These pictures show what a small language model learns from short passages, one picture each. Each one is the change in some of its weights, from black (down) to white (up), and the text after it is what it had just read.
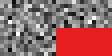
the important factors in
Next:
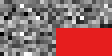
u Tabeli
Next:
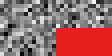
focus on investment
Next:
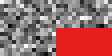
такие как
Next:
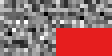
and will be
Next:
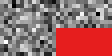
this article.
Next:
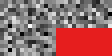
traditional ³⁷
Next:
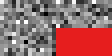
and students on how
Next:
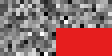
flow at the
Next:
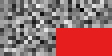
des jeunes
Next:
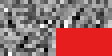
podstaw do
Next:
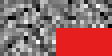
for the death
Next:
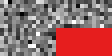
of microplastics
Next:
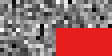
that all the data
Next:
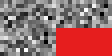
subsystems and
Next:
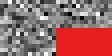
performed significantly better in
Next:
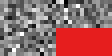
uma grande
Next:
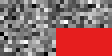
que ellos
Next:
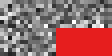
node v in
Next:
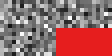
of nature very
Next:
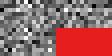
leaders to deliver
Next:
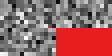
e praticam
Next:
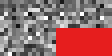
apresentado no
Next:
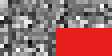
jovem ou
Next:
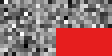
the essential foundation
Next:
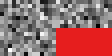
correlation between the
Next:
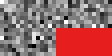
the long-term
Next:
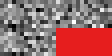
a total of
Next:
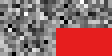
regression was done to
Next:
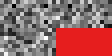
un segundo
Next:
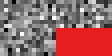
metodologia di
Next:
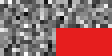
von ca. 60
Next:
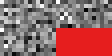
can create new
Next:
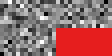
performed with a constant
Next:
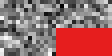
is calculating the
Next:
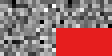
The article emphasizes
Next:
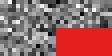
in angle
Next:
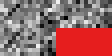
la alta
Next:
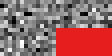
definitiva, se
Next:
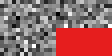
билан бир
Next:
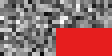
is determined by the
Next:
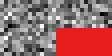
is no specific research
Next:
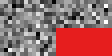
this study, the
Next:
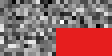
activity against both
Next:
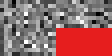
voices. The
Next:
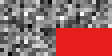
capitals ratio,
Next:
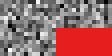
test parameters of the
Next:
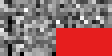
бы много
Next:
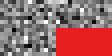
в силу
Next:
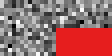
the MTI is
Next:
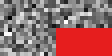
de la Ley
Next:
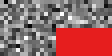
Electro va
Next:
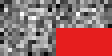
tiene lugar
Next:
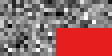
that this study does
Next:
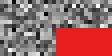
defined in the
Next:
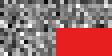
dizinin adında
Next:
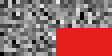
using EEG are
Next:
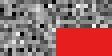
very classical problem
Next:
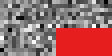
towards agreed
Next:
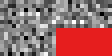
and detention of
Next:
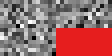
abordar las
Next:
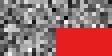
the outside
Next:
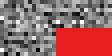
is challenging and
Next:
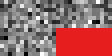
gruppi variamente
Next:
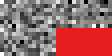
by a community
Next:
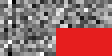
there was no specific
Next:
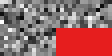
в течение
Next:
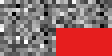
monitoring algorithms.
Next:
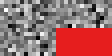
research, the
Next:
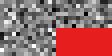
poezja jest
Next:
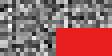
minutes were
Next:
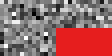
ўқув –
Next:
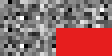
não é o que
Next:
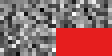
de comprendre
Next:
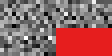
Digital Marketing,"
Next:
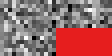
como soja,
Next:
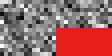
в Україні
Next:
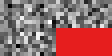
earning a
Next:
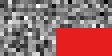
with the optimum
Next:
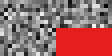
became the norm
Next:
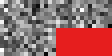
so dass auch hier
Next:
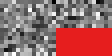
treatment was nine
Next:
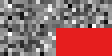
des Plakates
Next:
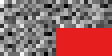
nu pot fi
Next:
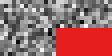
у них
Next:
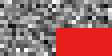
and income;
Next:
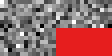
a conservative
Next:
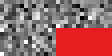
de los estudiantes
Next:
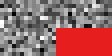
qilingan, u
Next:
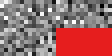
and Bridge
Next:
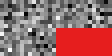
evidente en
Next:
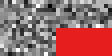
of attitudes
